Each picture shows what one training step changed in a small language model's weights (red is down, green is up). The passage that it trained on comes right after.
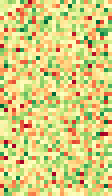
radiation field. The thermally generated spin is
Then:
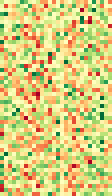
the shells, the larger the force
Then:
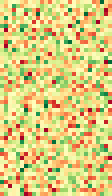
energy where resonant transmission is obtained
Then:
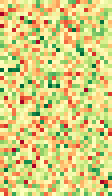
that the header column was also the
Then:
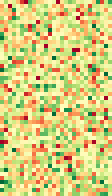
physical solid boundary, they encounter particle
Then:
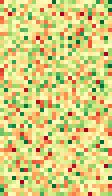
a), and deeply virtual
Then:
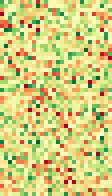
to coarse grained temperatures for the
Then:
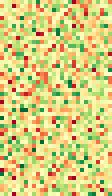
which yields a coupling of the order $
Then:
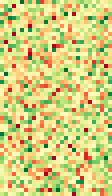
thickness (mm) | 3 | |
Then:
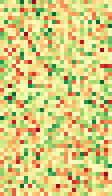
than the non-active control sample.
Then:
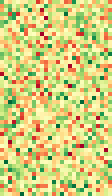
slightly above the critical thickness of the
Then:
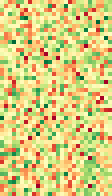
both to the prover and the
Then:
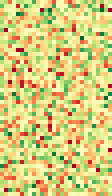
assigned for the {\sc out}
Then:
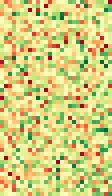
Evolution (DE)
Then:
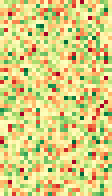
counters from a CRV-L
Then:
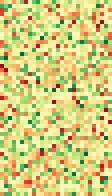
dataset including 48 subject, with both
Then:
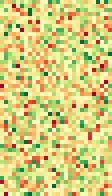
into systems where interactions are strong. %The
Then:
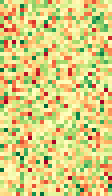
reconstruction at the van der
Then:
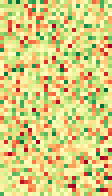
of minimum acceleration is in the opposite
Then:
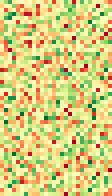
has been noted recently, that
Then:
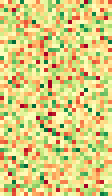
and $J_y$) or
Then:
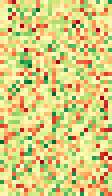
where an underlying symmetry can restrict the
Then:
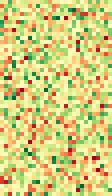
we employ first-principles calculations and
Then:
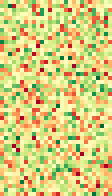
the radial direction, the space-time will
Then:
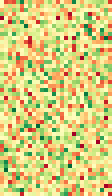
is based on the random deployment models
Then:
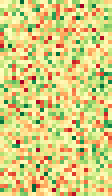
a stable neutron star may be
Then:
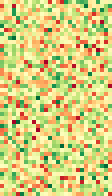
can be neglected because the curvature
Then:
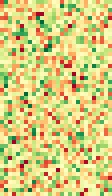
Further statements about the world function
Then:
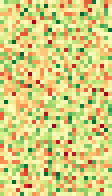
shows the sub-mm data for
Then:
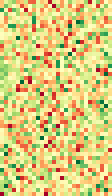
Collegato di
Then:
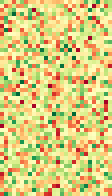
entropy while maintaining a collision
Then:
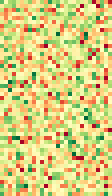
precaution, a platinum
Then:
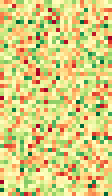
the estimates might vary between open and
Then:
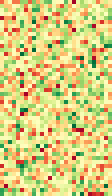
be placed on large $N$
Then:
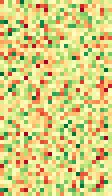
Bose gas), as well as when
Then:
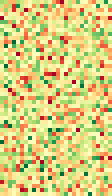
in a parallel or antiparallel is also
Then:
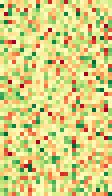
short separations and attractive at
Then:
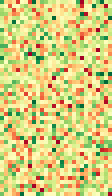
track of the beatnote
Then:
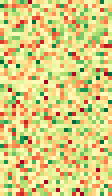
where $y$ and $z$ are
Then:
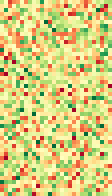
We computed the average value of the magnetic field
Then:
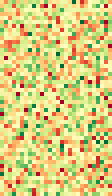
implementation of the protocol schemes within
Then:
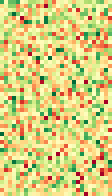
visualize the differences in probing in
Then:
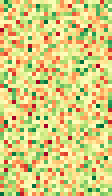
If we try to classify various possible
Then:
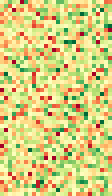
issue. \vskip .2in
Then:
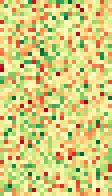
and the rise time. All simulations results
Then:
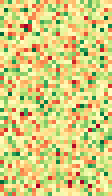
bars are smaller than the symbols.
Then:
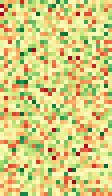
necessary cost for verifiable,
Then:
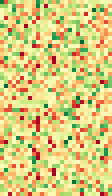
purpose, such as:
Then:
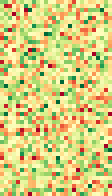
disequilibrium even more slowly
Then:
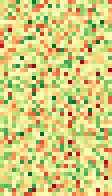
However, certain parameters of the ringdown
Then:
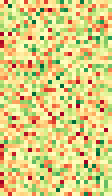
\item \textbf{Realistic
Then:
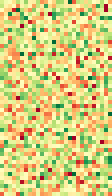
fitted the median bins of the
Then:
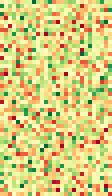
$k$-extensors of degrees
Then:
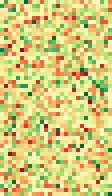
them are similar. They are app generated
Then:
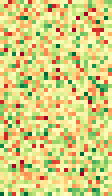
advertising. The two other main
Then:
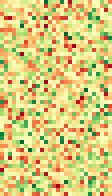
``accelleration''. As it
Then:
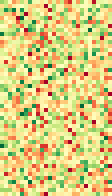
to exist and were determined for the
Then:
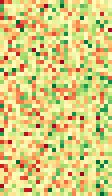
We can see that this observable only
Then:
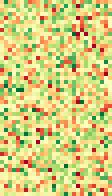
a perfect or near perfect
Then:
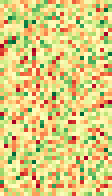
enhances the helical order and the
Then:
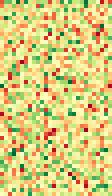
study (x-axis); initial
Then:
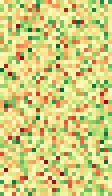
(1).* During this type of
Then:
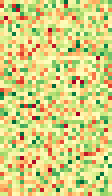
\lambda L(z) dz,\\
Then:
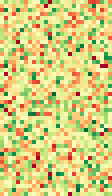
related to the nonlinear emission generated at the
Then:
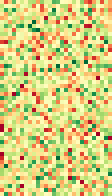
that the roughly linear dependence on
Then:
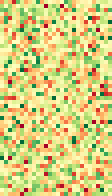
trees function as separate adders during
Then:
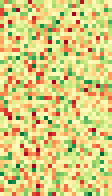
of the SYK model, for
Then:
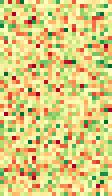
ambient medium, the spectral analysis
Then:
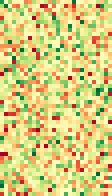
$\rho$ only involves a single value
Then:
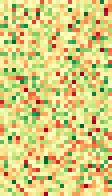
the transmission and a free-space
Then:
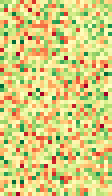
in the contribution by A. Dress
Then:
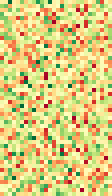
phenomenon in physics which describes the
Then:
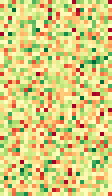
each other upon approach depending on their
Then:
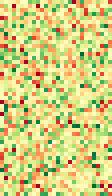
the anomalously large coupling of
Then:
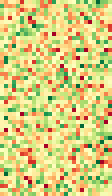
Lagrangian is broken. At
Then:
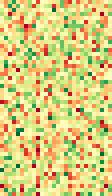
observed in the first scenario, under which
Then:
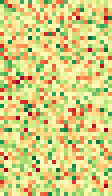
Fig.1 - Final percentages
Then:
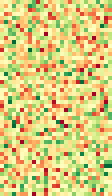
in personas' creation process.
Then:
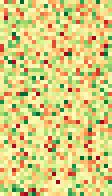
present time instant (as required by an
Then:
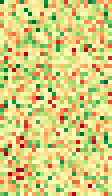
integrated IceCube experiment.
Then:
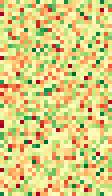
case. All technical details are
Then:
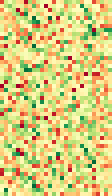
robust against model choice and specification?
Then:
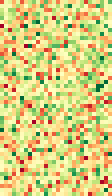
a Bayesian parameter estimation and
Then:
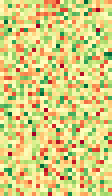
Urry, C. M. and
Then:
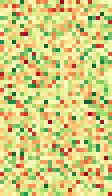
the non-linear laser evolution in the
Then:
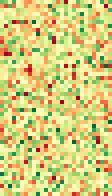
is increasingly harder as
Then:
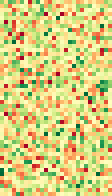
the all-sky survey. The
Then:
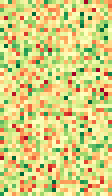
$p$ ammong remaining
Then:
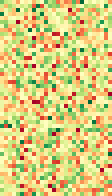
have also been enhanced which reduce the
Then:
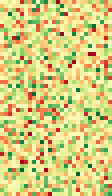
of bounces of periodic orbits
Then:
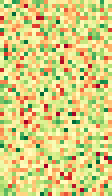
the data stored in any $k$
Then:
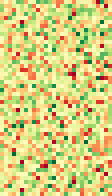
A more complete and detailed analysis is in
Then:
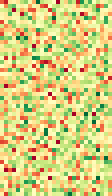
Observe that this expression
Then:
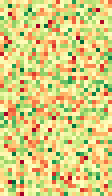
terms in the entry and exit equations
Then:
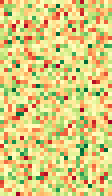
Episodic accretion can have
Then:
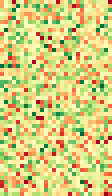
a}/k_BT)$ yields
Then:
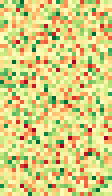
known NTs by then (seven
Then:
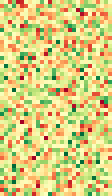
apparent for the active
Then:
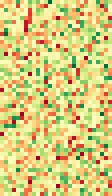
towards the side of the popularity
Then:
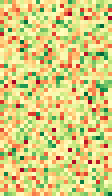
similar control effort values. The next section
